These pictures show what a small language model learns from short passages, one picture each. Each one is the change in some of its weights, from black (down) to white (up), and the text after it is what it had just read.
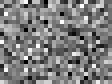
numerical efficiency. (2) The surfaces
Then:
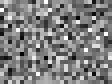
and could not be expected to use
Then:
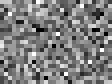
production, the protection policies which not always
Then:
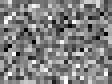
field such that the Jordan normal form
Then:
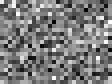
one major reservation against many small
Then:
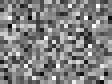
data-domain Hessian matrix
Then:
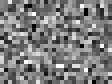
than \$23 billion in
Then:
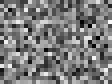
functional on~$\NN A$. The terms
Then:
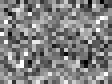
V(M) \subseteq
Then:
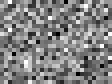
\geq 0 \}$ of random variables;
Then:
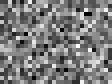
Therefore, developing artificial synaptic
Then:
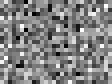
Vanhoutte PM.
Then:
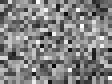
the EAF have been examined with
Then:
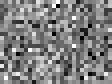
the damage caused by the viral infection
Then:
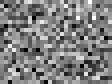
obtained there together with the above remarks
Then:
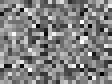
3 compared to patient group 1. There
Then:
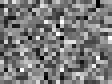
$i$-th row of
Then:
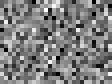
de Lausanne,
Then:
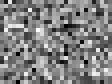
denote by $P_N$ multiplication
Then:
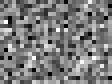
\end{eqnarray*} and the nilpotent
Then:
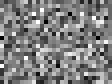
injective. It will follow that
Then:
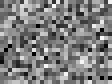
In the field of fixed partial
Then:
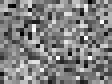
a preconditioner $\mathcal B$
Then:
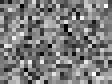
$\kappa$ is given as in
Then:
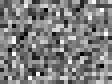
accelerated innovation and early deployment
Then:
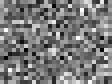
the transitive Hall set defined in
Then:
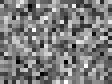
(sectors) [subcategory]
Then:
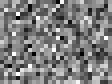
they correspond to may be represented in the
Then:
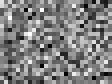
\ib \item[(iii)]
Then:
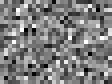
received due to the retrospective
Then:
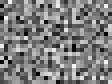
form, given by the following matrix:
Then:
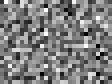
somewhat more challenging case,
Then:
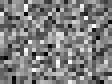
making use of super-resolution technology
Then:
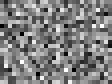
manually. There are a number of
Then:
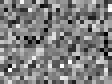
initially only via some probability distribution.
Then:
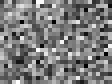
the audit (initial
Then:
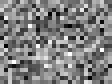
are recognized, changes are given to
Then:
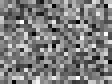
the foundation for intelligent and
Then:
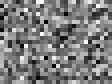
natural limit, we will obtain the desired
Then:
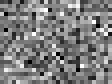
Propositions \ref{etalcon}
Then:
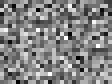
put on hold until the fall
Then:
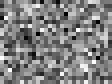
of this product structure is shown in Figure
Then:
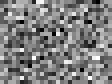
the apostle who was
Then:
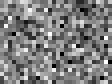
of exposure across the 136
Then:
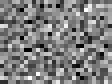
to laboratory-scale fire
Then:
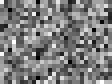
*in vitro*. The effects of
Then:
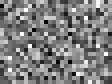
variable, the computed t-value is
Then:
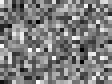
Innovation (MCTI).
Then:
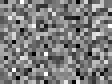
б одна з
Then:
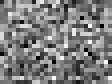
the Gödel-number of a
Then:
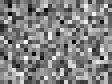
constraining cereal productivity and
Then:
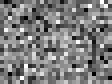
at first (\ref{w1})
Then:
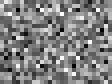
ambition is not ethically sustainable
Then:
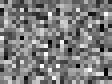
Typically, PVNS
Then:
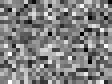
year to introduce this soft
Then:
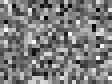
ideation. Trends in
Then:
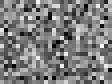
are amorphous xerogel
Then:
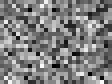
high-level PNs
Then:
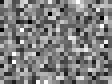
three to five participants. Four to
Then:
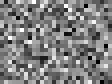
cracks growth is lesser.
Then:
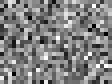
therefore or $|\om k -j|
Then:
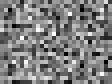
complex expression for the effective diffusion coefficient
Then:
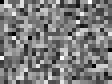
a growing interest in exploring
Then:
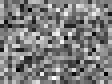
if the IC has substantial gaps
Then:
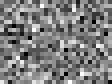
same model, which solves a conjecture
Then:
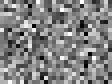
& aubergines,
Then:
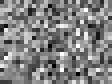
demonstrated various High Speed Computing
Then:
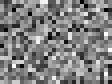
Question One: *What is
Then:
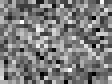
the different investigated temperatures, E and
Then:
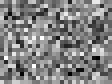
these could have been avoided if financial
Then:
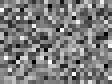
success in today's competitive
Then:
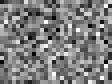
rate(cm/hr) against
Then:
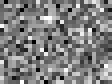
flotation, SEM analysis.
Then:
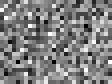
are arcs, then using Lemma
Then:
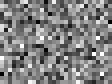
configuration files. This can be using
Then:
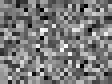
(which is assumed to be known).
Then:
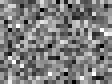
\L(W_\epsilon)$, with
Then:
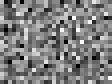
reflecting the diversity within the
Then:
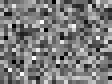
losses through roof (10
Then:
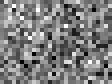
(D) Laguerre
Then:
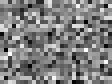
to the pseudo-Riemannian
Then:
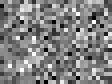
:- As the study is to the
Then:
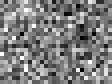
of~$G$ has a representative
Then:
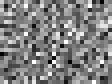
Experimental DIH was prepared
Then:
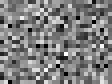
and language. They could not
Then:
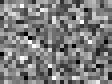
as a normative pivot provides
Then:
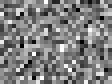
ensure that the algorithm converges for every
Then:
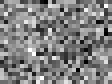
Balance among Female
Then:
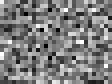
Section 3. In Section 4 we introduce
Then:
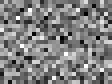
compared with textual references.
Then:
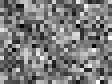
Networks for Neutron
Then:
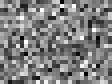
combustible gas are obtained.
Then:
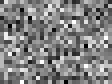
into teacher training themes: linking
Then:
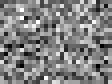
and R~M Green,
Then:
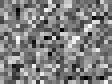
geological mapping efforts at Apollo
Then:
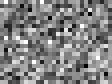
Si $ A$ est une $
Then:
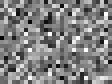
only included technical education in addition to formal
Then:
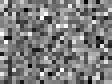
nearby cycles.} To fix ideas,
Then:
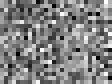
the sewer system of Massa
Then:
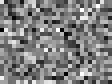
constitute a boundary value problem, which
